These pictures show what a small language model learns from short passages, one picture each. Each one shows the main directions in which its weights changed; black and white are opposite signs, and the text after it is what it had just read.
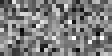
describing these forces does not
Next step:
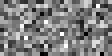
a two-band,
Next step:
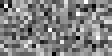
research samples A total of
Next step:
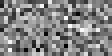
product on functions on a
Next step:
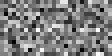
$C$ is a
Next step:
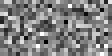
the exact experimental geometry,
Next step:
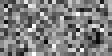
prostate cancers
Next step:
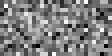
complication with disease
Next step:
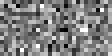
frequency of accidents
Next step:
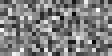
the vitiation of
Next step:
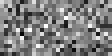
That is, the
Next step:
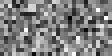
detected by the modulation
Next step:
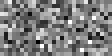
elliptic or hyperbolic at some
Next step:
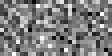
a similar finding as
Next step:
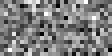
realised in a simple
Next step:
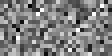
specific items. If indeed
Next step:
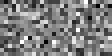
their names often make
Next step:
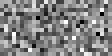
us understand those extra
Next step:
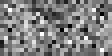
hyperplanes are just
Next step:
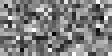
Older child algorithm
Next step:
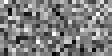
this should correspond to the
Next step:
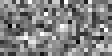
further to suggest that in
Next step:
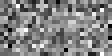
treat more general functions
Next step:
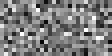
years in the interaction between
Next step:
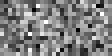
any changes in the
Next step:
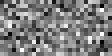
is to select an experiment
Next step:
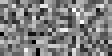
55% of teachers
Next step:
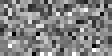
have proven Theorem
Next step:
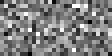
is expected to decrease with
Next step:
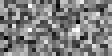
of 2019. The results
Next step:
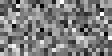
to respect the expectation from
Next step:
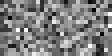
Since Zellig
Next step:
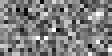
men and 2 women)
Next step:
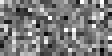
Science Division at
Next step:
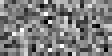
dispute resolution.
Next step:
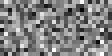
the umbrella
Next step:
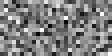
we use a Gaussian
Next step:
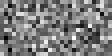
curvature changes sign when
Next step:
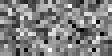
the home page:
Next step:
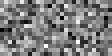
\beta \log
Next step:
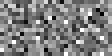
same conditions shows a significant
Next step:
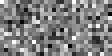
- Michael
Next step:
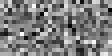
importance of timely medical
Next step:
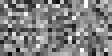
well as that reported in
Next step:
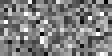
female students, their
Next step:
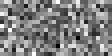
the inversion task
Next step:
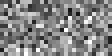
have further presented the
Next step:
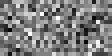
layout of the 3
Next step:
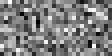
{Behavior of
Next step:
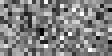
with fused BN
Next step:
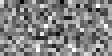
flag, the following
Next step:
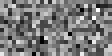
in counts was given
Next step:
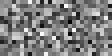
in which they are
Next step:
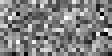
Thus we obtain the result
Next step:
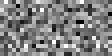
$\epsilon \coloneqq
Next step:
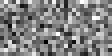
to find such a
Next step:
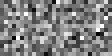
year, but not
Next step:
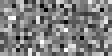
The editorial
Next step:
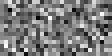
Global Innovation
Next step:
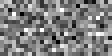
maps constitute a Lie
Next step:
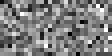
would create curiosity
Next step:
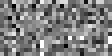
time-use gaps and
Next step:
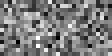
administration must be
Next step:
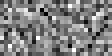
* Corresponding author.
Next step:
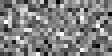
12: Over a
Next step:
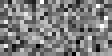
business logic, which
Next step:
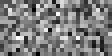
the said benefits reveals that
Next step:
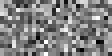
parameter and a single data
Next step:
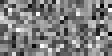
are equally affected by
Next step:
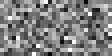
asserts that we can
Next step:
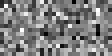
contextually severe
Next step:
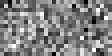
mediated via the
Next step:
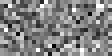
may also compute the same
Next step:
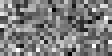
estimate the stimulus
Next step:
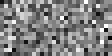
robust WDN constraints
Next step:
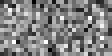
The bacterial growth was
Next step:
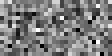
where $T <
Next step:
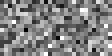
do not tend to describe
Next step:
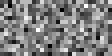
statistical analysis. Both authors
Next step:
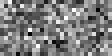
iterations in terms of iteration
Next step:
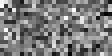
virus particles to the
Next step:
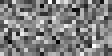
however does not guarantee that
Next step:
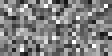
the nanoparticles
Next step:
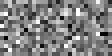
the random element corresponding to
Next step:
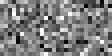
it exists) for
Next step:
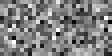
of the positive maps is
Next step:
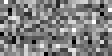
this the restriction of
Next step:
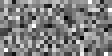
d$, we have
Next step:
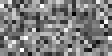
machine learning algorithms are used
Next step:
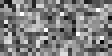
dimensions to set our
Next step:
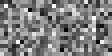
Media), in
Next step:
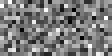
methods, which makes these
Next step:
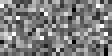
statistics, for the complete
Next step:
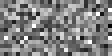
c)$ is smooth.
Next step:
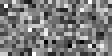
endowed with multiple
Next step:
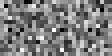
production and logistics processes
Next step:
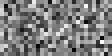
be shown in the following
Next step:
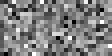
note is to answer these
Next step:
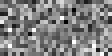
the central character of the
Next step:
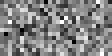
SPIC: State
